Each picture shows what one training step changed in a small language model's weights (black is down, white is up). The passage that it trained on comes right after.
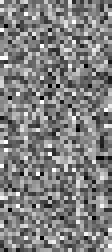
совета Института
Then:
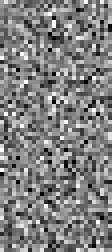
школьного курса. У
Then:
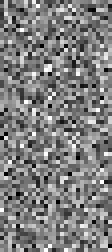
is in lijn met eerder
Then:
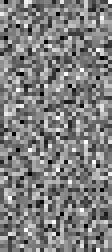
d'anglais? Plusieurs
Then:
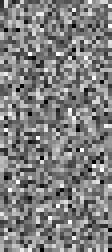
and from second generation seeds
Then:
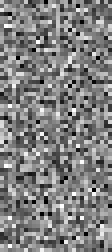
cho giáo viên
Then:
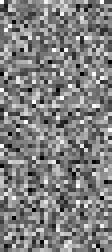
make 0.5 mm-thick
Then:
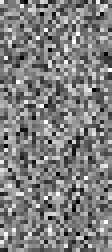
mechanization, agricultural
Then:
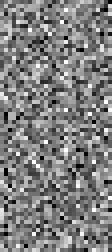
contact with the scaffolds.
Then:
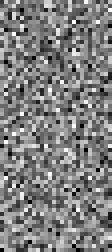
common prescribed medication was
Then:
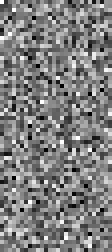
associated with some component factors of
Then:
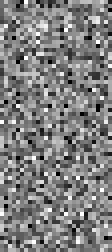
in lyrics. Folk
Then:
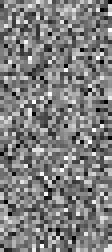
postsynaptic scaffold
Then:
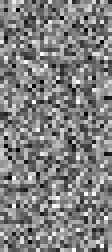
facilities are provided by Oyo
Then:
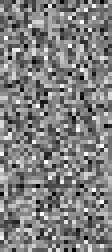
cât și cele care
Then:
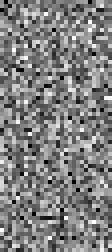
e menos estudantes chegam
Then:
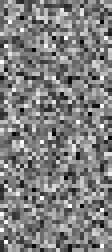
2, 3, and 4 contains
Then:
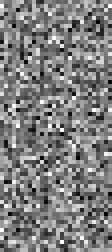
increase reticulocyte count and
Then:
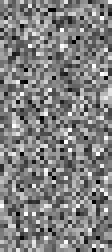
Formation with Polyphenols:
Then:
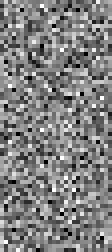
view of the system's performance and health.
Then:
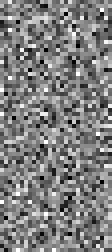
the life and well-being of
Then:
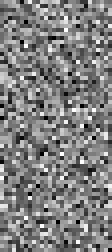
taking into account Formula
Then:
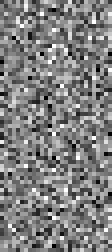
Қори Ниёзий
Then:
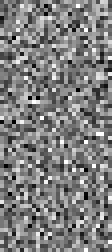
затрат и относятся к
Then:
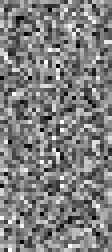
– yil 13 fevral
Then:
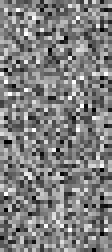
eşlerine bağımlı
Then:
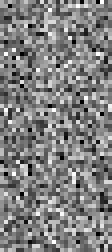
Quyí Amudaryo
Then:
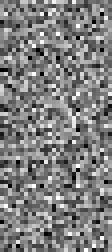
in Scientific Research and Development
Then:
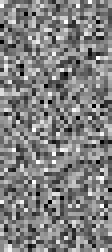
green tea (*Camellia
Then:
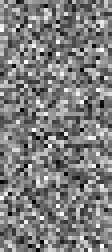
la naturaleza. [11]
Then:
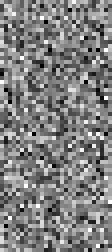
de campo. Este tipo
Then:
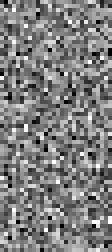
preditiva impactam diretamente
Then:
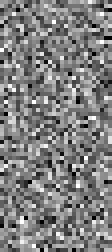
and demerits of CSR activities of
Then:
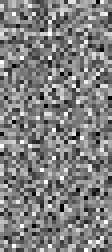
or as ad hoc experts, do this by
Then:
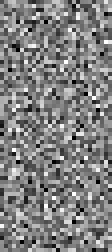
that stone structures are found throughout the
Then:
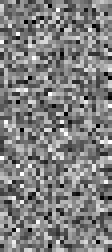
opening As shown in Fig.
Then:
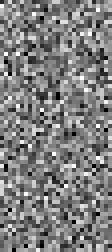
deposit with fine structure.
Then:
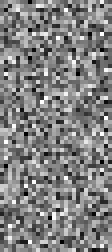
and reverence for the deceased's
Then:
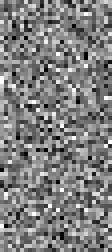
their behavior during sorption of
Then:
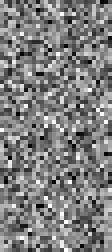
pédagogiques et
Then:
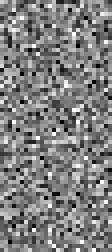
developed countries in this case
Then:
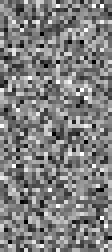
un défi à surveiller
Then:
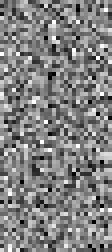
Rezoluția interimară
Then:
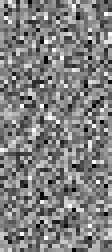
and evaluated for free space optical
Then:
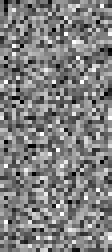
su autonomía y pasaron a
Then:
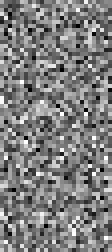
it does not require a prior functional
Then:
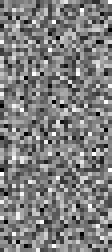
threatened commits an act provided
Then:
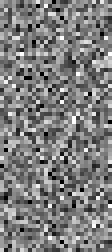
the sample has notable limitations.
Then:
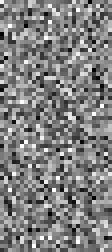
concluded that MicroRNA
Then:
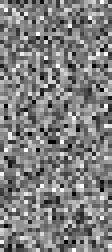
an ecosystem (table 1). As
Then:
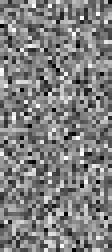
based on strong legislation.
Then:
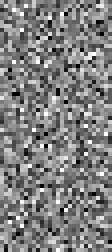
catatan tersebut,
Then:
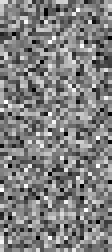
to the panchayat level. The
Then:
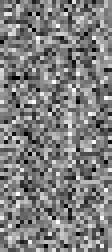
(**Figure 2a**) are the
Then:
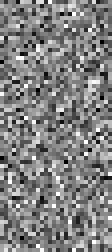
özelliği olan
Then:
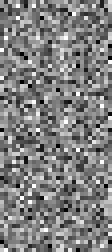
in the foothills of the lower
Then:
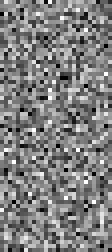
in via Sant'Egidio
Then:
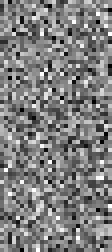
são denominadas de Ações
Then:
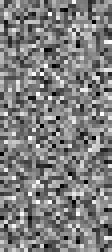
adopción. Esta experiencia
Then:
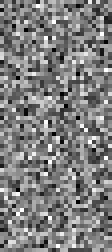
законодательных основ их
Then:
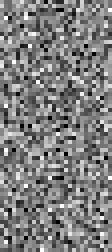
The chapter explores how alternative
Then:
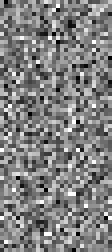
offline analytical methods) and
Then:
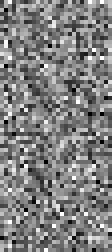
agreement. It is appropriate to
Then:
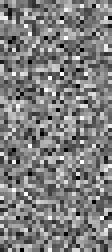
super efficiency model is estimated to
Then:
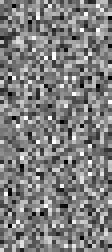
тиллари университети
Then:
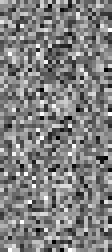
функционирующих в
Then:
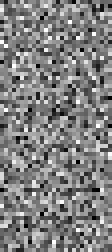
37 °C. 3. Results and
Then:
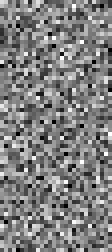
Annaba's coast is the support,
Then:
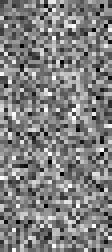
using Atomic Absorption
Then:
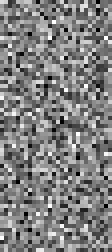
Bouba N'djida –
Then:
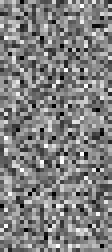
Wandteppich! 13 Die
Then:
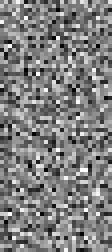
невозможность внесения
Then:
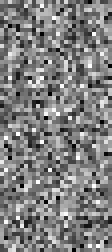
come l'anatomia, la
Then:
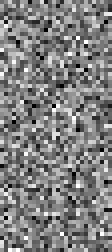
of Agricultural Research and
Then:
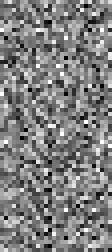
O'zbekistonning chet
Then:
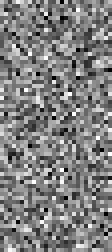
Coming Together Good Planning
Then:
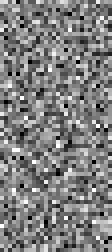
Martin fentezi asarlar
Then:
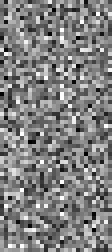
management are items, things, and
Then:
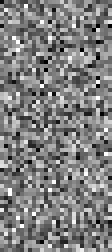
o plebiscitos al
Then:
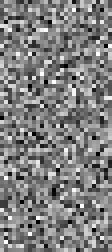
methods of literary analysis, marketing
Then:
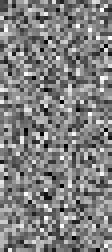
representational and predictive accuracy.
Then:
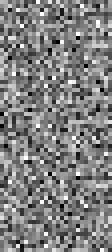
blosa qilib aytadigan
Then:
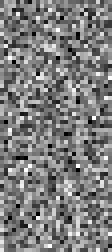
посилок. Так, в
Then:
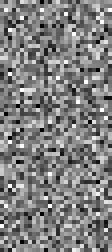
this [11]. Different countries
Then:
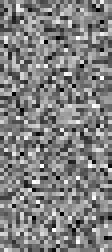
3 (special issue 31),
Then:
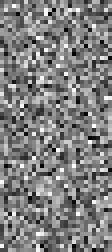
system tends. The isolation condition
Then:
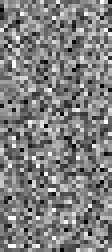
A neural probabilistic language
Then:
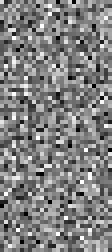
Kanniyakumari district.
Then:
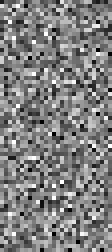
during exhumation, and it is now
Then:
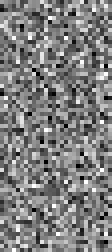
здоровья обеих
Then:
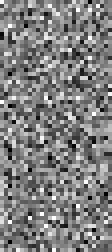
concluded between images, texts
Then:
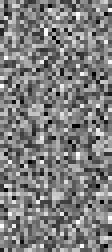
mining, transportation, industrial and
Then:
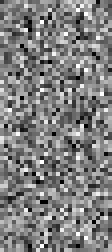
uniform radial load, as a
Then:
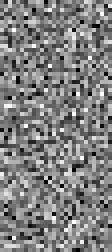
operational optimization methodology to deploy
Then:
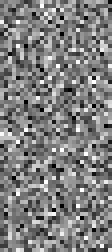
rank has been given for the factor
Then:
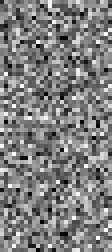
do this due to their larger size and
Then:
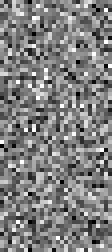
luta contra a AIDS.
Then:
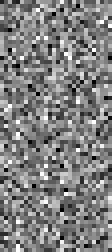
blues is one of the most common
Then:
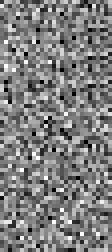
severity of Navigational issues
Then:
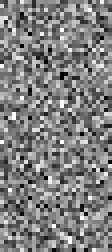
Thus, a list of VP
